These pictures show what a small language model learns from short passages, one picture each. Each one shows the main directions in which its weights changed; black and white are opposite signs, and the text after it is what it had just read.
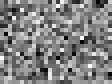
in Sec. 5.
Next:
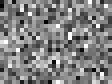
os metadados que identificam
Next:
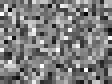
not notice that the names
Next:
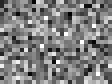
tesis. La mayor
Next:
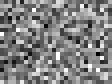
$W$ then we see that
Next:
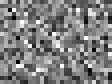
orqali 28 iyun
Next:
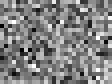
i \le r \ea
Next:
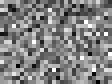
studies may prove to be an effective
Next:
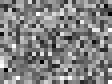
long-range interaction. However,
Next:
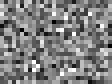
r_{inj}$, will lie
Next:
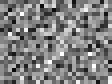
difficulties of transforming the
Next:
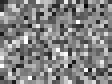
results from the systematic use of
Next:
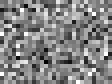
Covid-19, com
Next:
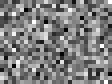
interest is the developmental break
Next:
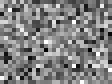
the measured forces vary strongly
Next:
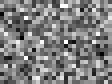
the kinetic heating
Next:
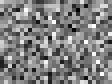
from the starting nodes in each
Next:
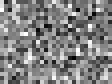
ingliz tili,
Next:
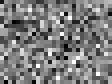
el clima es templado
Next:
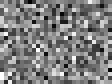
DEL PUEBLO.
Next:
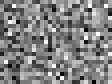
tackle noise as described above.
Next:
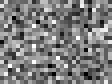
Todo esto a partir
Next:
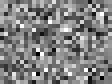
of Bacteriology*,
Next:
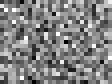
explains the observed data. We
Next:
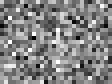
следует проводить
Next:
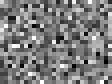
// Наука из первых
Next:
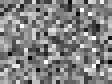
vertical stripes may appear if
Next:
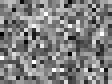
Número de días
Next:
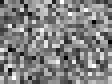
a dependent variable and
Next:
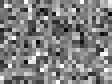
within the bandpasses of the
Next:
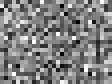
Theoretical Physics\\ University of
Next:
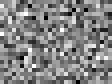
ahamiyatga molik
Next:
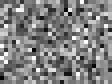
the matter sector lead to a critical
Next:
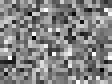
special atomic action,
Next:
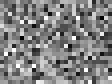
\bdelta \end{equation}
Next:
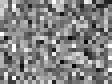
detected using high purity
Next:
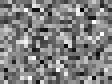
the laser, which effectively
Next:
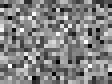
the Alexander von
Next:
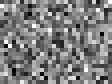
positively identified should be fitted
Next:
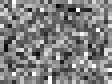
19. Toshaliyeva
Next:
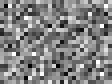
het geven van
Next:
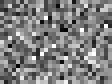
leading troublesome
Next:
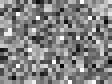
to the general solution of the spin
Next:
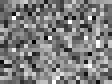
values of $u({\mathbf
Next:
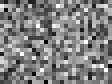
doping is similar,
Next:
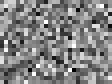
For the Case III and
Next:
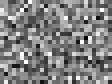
portrayal of women
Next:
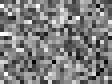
a cylindrical
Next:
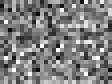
runtime of {\Alga}
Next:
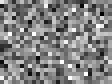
J., {Maloney}
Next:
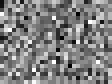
the symmetries of null or
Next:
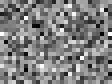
numerical investigation for this case, which
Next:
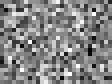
\cite{duibi}. For
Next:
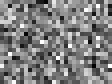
$\sigma = 0$ will never
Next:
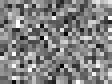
aberration) using three
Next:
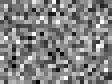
under Contract No.
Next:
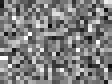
productive affixes and patterns
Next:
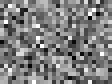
The objective of this question
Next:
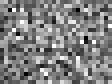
orqali uzoq
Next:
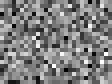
مالیاتی امور
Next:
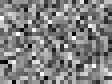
key relationships and common
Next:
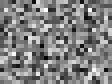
consider scenarios in which a
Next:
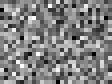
The audio waveform is
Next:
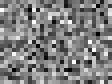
doirasida boshqaruv
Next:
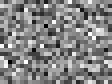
All the images taken by
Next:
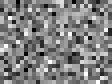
$Z\ge R$ for all
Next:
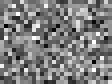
12 % Хлопчик
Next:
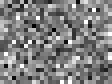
expected to be utilized appropriately
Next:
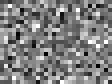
This idea is similar to the one
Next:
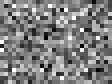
needed. While the
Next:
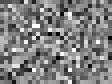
were allowed in the adaptive
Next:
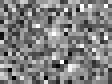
É relevante observar que no
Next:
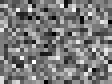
jadallashtirish imkonini
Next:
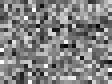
va zaruriyati,
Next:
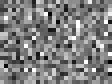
texnologiyalarni joriy
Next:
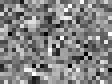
obvious emission; therefore, we
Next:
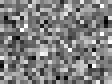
раптово –
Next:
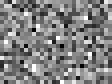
optical conductivity near the Mott
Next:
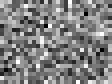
zeigen will). Der
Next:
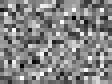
ao futuro e as
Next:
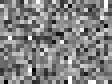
chetlab o'tish
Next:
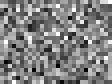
hisoblanadi va Shannon
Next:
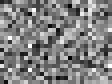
os estudos de Skinner,
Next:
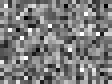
het bezoek van een
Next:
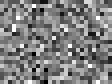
lower by 0.46 eV and
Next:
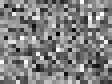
also shown for both $R=
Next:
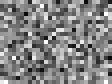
ehtiyoj va davlat
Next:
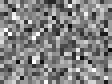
da substância e o
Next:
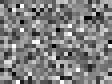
relacionados con la problemática
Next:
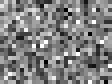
of a sequence $q =
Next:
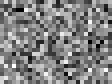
approaches the smallest size, which is
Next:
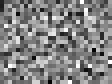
travel diaries, this
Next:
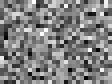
Estes espaços
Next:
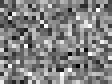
sobreviven muchas
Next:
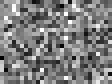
наук, и.о.
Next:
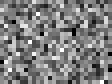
Абдулла Орипов
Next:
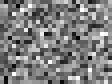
from the first heavy elements to
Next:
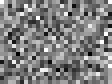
vectors is also shown. In order
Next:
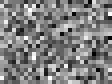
waves guided by the
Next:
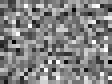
quyidagi javoblari bilan
